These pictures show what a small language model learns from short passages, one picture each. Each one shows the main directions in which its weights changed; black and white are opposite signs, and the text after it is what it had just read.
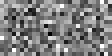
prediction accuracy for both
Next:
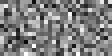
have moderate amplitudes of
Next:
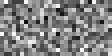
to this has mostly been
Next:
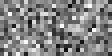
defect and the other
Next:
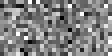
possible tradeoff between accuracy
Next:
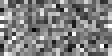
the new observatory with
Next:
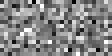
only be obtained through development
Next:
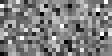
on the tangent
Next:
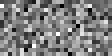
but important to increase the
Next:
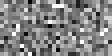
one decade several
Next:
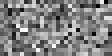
Franz, C.
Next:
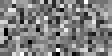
GHz this ratio is
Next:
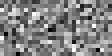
cent). Heavier
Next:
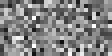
in July may
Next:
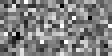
wind gusts in
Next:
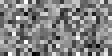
of all users affect optimal
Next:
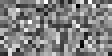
mixture. In our
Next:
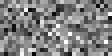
semantic interpretation accuracy of the
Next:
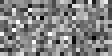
before peak stress, and
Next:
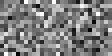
Normal University,
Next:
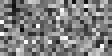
in CI decreases the
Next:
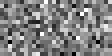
process possesses
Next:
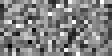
II superstring theory.
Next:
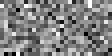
fermions and bosons given in
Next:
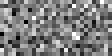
to that provided by the
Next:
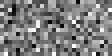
2D), suggesting that
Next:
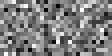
insulating side of
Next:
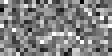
by the National Science
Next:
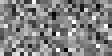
light diffraction at
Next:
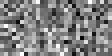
cellular and genetic
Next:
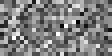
reliably computed from the
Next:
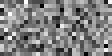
the manifestation of
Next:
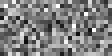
It thus seems that if
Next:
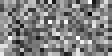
angles, for the
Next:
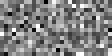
shrink with time
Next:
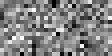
final particles with definite
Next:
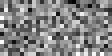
the understanding of inflation from
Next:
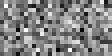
calculation is organized as
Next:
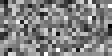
in this material.
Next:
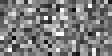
by their characteristic frequency separation
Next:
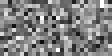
in argon and closed
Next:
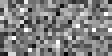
the phase of prompt
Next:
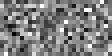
model potentials in continuous
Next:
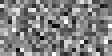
calculate the lines. We
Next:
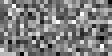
transverse direction, such that
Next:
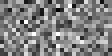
fed to the
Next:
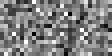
The approximately Gaussian fundamental beam
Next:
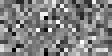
this wavelength, neither
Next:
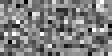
| Parameters |
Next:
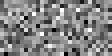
$\sigma$. The final
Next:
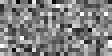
at practically the same
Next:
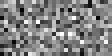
is the probability that it
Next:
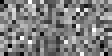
instantaneous packet loss for
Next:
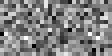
shear-induced dynamics has
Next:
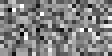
pointwise operation. By
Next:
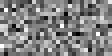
the measurements $\bf
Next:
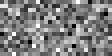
allow to compute physical observables
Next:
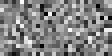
which is more stable than
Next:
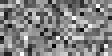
of events: SN
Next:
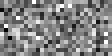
is completely general, and
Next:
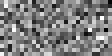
this region. The cross
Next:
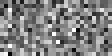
in which case two vortices
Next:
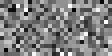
iteratively refined
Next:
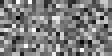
up a little report on
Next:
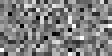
components such as jet core
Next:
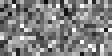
coupled cyber-physical
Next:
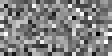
Considering also the
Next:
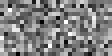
O, Fe,
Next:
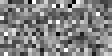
Sequence over this
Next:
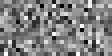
are not spectroscopically
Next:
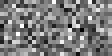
Germany.}, H.
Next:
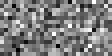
promising way to obtain constraints
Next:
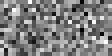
as those introduced by
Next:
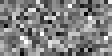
changes described by each measure
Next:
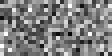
that the results for
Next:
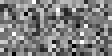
explanation of the data:
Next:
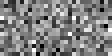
that this is a quantum
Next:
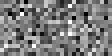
rise speed is not recovered
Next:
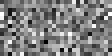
Note that the terms which
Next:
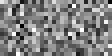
few percent.
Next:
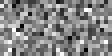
by Huiju
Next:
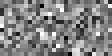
the deuterium
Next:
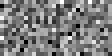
with the sum of
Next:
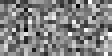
binary weights. Despite
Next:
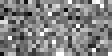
\eeq where the notation
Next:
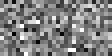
contributes poles.
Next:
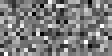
for (ii), not
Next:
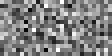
to be considered as
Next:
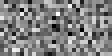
an approximate stochastic expectation
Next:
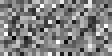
observations in this passband
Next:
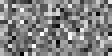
the lowest height in the
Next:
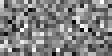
framework utilized here.
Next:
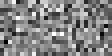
tracked defects were
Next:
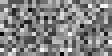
by this ensemble and the
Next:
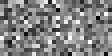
of sampling at random the
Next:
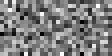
and $d_e
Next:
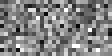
magnetic activity, and
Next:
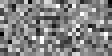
a low SNR, with
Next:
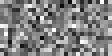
tracks is carried out
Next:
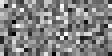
the luminous
